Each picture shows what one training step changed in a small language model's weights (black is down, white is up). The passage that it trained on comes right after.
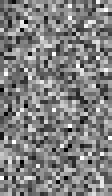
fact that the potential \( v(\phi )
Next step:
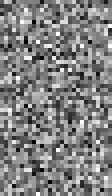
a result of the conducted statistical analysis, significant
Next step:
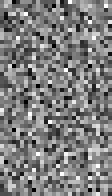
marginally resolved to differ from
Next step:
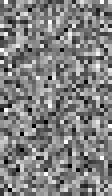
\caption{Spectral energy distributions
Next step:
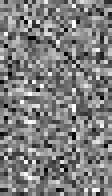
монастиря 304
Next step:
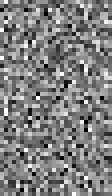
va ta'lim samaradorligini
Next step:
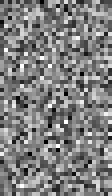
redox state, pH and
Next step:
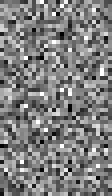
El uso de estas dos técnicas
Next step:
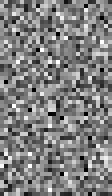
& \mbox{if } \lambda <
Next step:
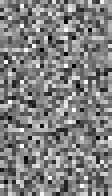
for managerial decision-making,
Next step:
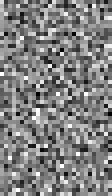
Yuqori foiz stavkalari
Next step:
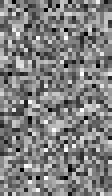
closed hemorrhoidectomies
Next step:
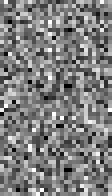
\caption{The comparisons of visual
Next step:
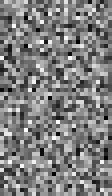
on the other hand, is nonlocal
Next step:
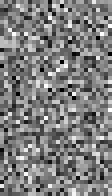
é forçoso estabelecer
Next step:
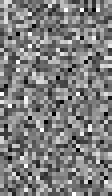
qonun 1-moddasi²
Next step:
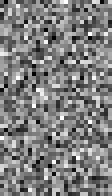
place not only in the Cretaceous
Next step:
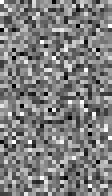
Supplementary data associated with this article can
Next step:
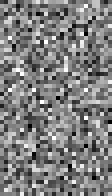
- kesma maydoni, b -
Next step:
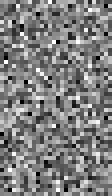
advanced glycation end products
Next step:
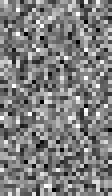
Huda) Responden 3
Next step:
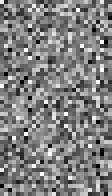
population 1 and 2. Table 2: The
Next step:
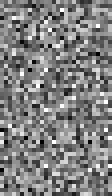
as well as by the calibration plot.
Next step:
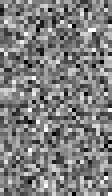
Opinião Poesia
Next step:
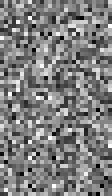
the exact spectrum in the massless,
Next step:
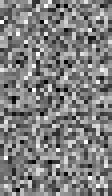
take into consideration is that whenever
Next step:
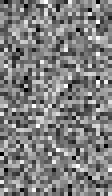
correspond to main sequence masses of up to
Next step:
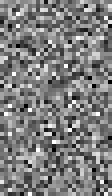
teamwork among students. The
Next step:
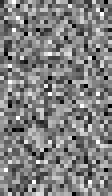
bosib olinishi xavfi
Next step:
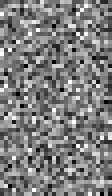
type="checkbox"/> IP6
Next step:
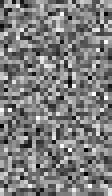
números. Los seres
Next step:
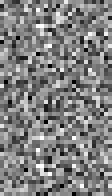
orqali bolalar o'zlarining
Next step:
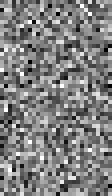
strongly anharmonic ones with high frequency
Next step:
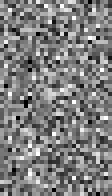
de falha ou de configuração, caso
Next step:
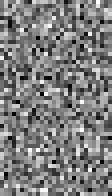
result, building future interventions in this
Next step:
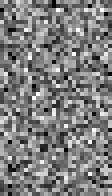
water quenching, were performed using a
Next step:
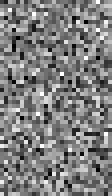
the lowest value of $\ell$ which can
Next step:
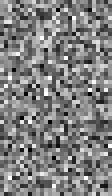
the mean diffusion distance is measured from the distance
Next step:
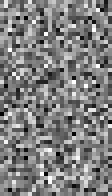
ID filter M_{t_c}
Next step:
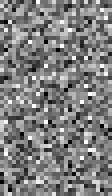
Es así que las publicaciones de
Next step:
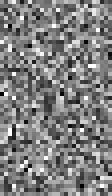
The framework's structural claim is that
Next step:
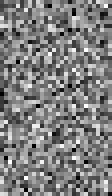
is indeed a cosmological attractor
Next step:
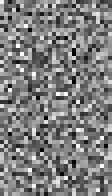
приёмы технологии
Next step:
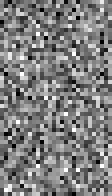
в інтер'єрах
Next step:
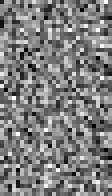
levels, with the 100% CRT mix
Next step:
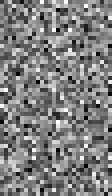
organisasi internasional. Hal
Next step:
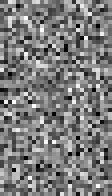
embedding. To address this, various techniques
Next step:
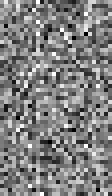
dimensions of empowerment theory to
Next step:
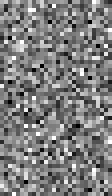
hisoblanadi. Shuning uchun yakka
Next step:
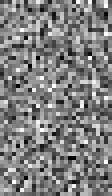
in black hole physics and gravitational
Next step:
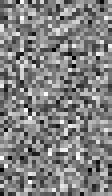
negative and no correlation along with positive correlation with
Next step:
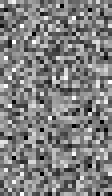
not associated with a maximum of the asymmetry
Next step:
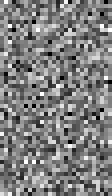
atravessando uma linha
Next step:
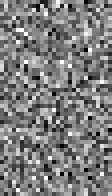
los usuarios no mediáticos
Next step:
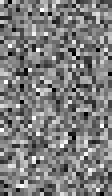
горизонты развития до
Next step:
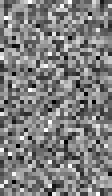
The model CF matched the carrier frequency
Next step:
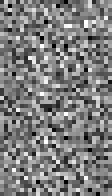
existing data models are largely unable to
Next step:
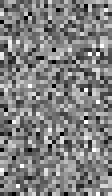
Gujarati version of the questionnaire
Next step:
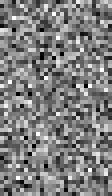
through the use of 0.5 g of
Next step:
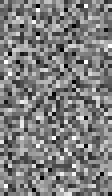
bilan oziqlantirilgan
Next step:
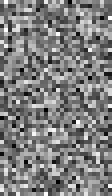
Caixa D'Água
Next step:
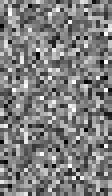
трек) і RD4U
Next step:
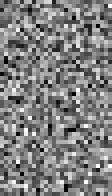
along with the list of test-systems
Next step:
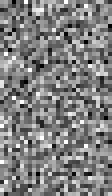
model is formulated over spin variables
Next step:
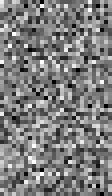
Standards und verwenden
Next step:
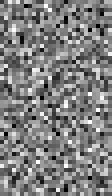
is dynamically updated for each example and
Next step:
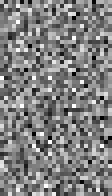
Giacobbo¹, Enrico
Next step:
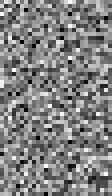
(dashed line) compared to experimental data
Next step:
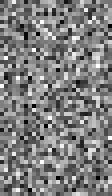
sestavke, v
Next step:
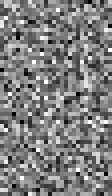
These were then subcultured,
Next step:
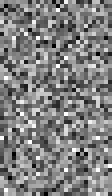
reactions with a new field variable called
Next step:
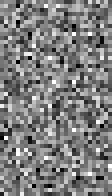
is given by , \begin{eqnarray}
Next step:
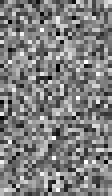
2 Fasting plasma
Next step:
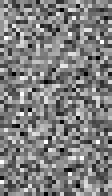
and charged pion (dashed
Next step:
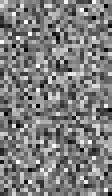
compreende a ferramenta e à
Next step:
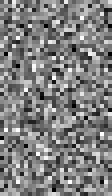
observed extinction: the cyan
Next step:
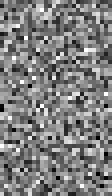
the samples were sent to a laboratory for
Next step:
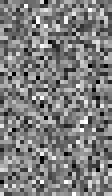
to be reasonably close to the exact
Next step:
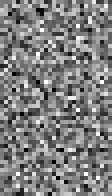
impressions and trust. We then
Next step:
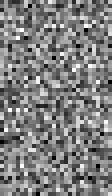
similar systems, the presence of oxygen
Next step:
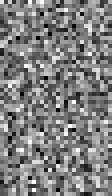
both sides and benefits also
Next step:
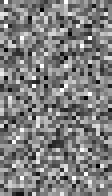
over the parameter space for good and bad
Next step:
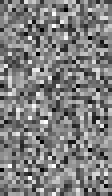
is very simple. Consider a
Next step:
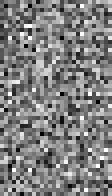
the ZPF energy density would be a
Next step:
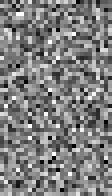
(suliforms, for example)
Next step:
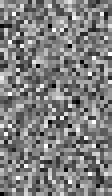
defined zones, a governance process based
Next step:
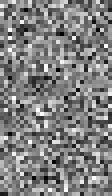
Due date of deliverable 30
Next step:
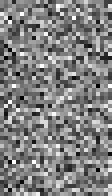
**Supplementary table 01**.
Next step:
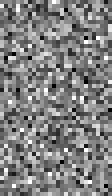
sharqda joylashgan
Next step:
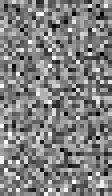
FE phase is caused by namely magnetic
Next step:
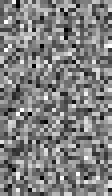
K, JENSEN PEH,
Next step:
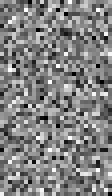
desastroso. A agressão
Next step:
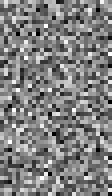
Dilfuza Bahriddin
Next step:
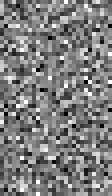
short range pair wave function given that it is
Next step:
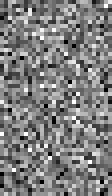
с частотой 2.2
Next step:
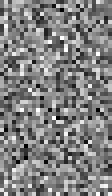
and are the key mechanisms driving the energy
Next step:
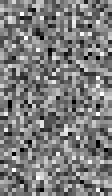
3, user $\mathtt{B}$ is
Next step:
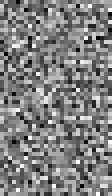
the SG/SB junction
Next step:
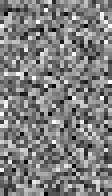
omillar sifatida o’rganilgan.
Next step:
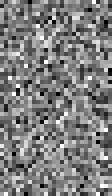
the coefficients $V_4$ and
